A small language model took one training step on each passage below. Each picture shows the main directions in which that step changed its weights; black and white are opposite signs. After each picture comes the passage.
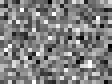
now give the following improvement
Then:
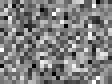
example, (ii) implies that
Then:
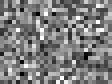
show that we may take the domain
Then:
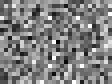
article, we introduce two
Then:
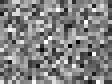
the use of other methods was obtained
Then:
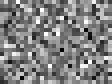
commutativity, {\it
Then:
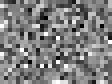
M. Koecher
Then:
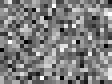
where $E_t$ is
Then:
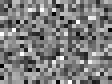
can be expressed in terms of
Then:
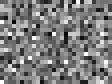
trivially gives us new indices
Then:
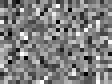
interchange $b\leftrightarrow
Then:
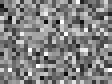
back $\FF$ via
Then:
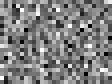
solution if $\alpha\neq
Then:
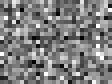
expense in the Schwarz
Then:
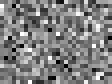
function of $K$ is defined
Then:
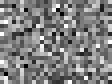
A^{\op}$-module. From
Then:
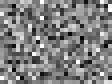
We employ the most common
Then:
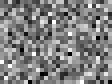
of $Q$ such that,
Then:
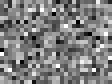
can be formalized in the
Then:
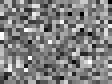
we have to exploit
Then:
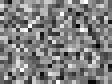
is impossible since
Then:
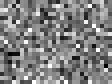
absolutely continuous measures with respect to
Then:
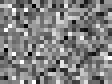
\arrow[ru] &
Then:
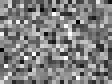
can be applied to operations on
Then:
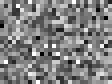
solution of the tilted
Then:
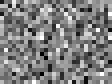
to the TV regularization and
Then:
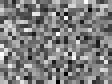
had to disect and
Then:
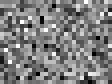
If the dimension of this kernel is
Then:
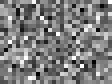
polycyclic groups}, %
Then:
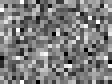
X}_h} \mathsf
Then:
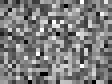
of $G$} if no
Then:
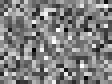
for the coordinates of the product
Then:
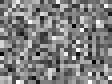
$2MN$. As said
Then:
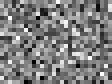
case, after Left's second
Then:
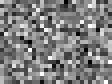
$\delta_i$'s are
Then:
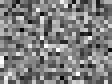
$X$ be a topological
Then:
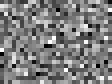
\vski In the next
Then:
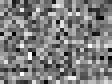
in $U_m$. By
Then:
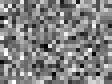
above. Observe that
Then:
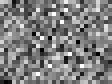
in our case, the gradient
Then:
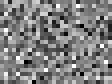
of the same period. No
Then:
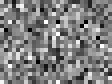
relaxation phases of the
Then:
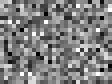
constraints $\bmin_i
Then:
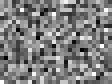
reconstruction of the shape
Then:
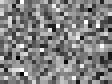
As we know that the finite product
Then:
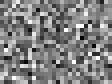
$K_\omega$, the complete
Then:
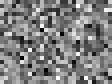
$\zeta (\alpha )$ are
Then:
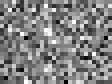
with the last one, the third
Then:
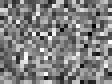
odd, then we have the
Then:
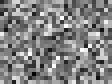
the estimator is bound as
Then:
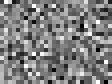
and the overline denotes the usual
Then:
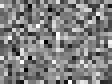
and holonomy group
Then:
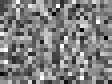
term}. \begin{lemma}
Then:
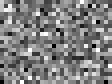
addition, in the present section,
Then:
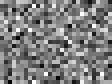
\noin Again, for
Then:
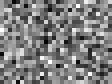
the first quadrant of\/
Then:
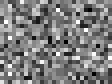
Hamadneh in
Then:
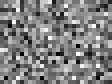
conclude using Lemma B that the relation
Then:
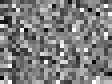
equations with positive definite operator
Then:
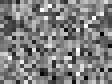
is poorly behaved
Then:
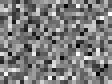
same trick and Lemma
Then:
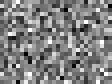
$l\ne k \in
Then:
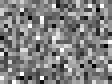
Let $Y$ be a locally
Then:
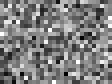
closely related work is the complete
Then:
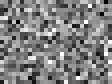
defines a deformation of the curvature
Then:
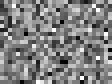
linear elliptic differential operator of second order
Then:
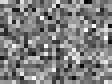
%These differences between the
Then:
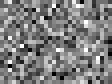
where $E$ is defined over
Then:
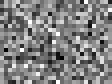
a version of the {\it
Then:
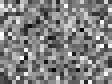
(\ref{nge}). This
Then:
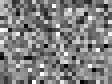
approximation of the density of the
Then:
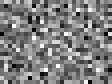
=q ^2$. Assume initial
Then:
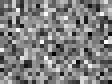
using the optimistic VS
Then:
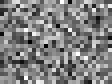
the lower bound sets which are
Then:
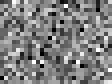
in this case, because the
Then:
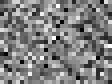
the programme Theoretical
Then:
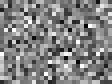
x_3$ from the
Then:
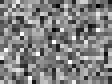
$k, k'$. The first
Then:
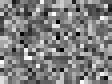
invited to approach it.
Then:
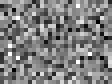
\item[(ii)] As
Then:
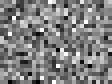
Mathematics\\ Louisiana
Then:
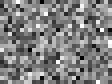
time points $t_1,
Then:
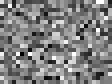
to finding $0 <
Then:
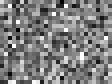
explicit in this special case, has
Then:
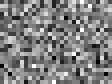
\For{$t$ in
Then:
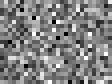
0$. Hence, the mapping
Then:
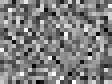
Specifically, we assume
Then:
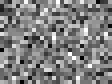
logarithmic scale
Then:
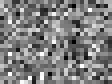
effect of improving the
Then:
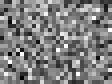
corresponds to the circle in the
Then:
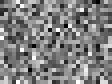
the sequence $(\omega_k)$,
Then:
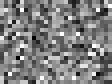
evaluated on the disc
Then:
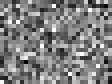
accuracy of the computed eigenvalues.
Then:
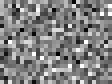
solution of the Euler Lagrange
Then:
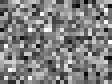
the dual relation of edges gives a
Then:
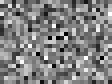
to limited machine
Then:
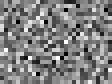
between algebras and coalgebras through
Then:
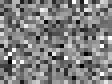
author was visiting the University of
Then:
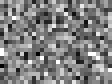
\bar u_K +
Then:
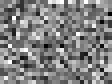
Mathematics Institute. The author
